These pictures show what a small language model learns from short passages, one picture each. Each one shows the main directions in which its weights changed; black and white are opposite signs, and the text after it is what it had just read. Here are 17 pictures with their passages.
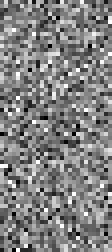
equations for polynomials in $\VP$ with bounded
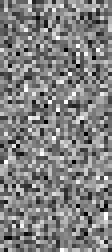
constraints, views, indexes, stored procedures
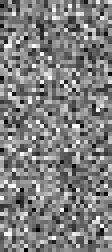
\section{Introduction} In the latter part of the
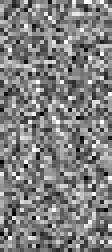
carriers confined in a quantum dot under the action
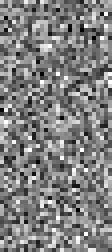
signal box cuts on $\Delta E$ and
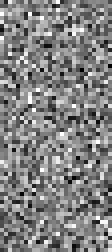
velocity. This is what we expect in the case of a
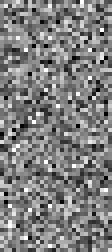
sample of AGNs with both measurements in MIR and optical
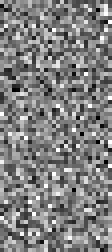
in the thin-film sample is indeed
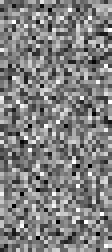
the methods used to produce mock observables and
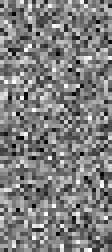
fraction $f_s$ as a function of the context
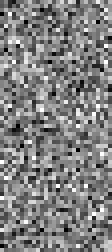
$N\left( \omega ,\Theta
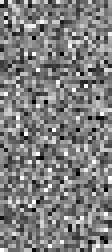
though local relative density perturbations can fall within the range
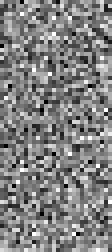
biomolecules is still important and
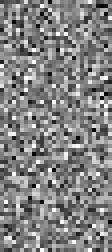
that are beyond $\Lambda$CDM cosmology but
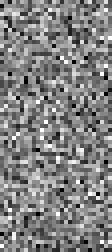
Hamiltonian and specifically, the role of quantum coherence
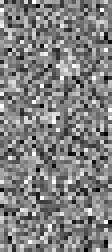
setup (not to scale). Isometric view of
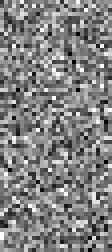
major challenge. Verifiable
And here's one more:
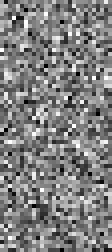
in the Hubbard model in one\upref
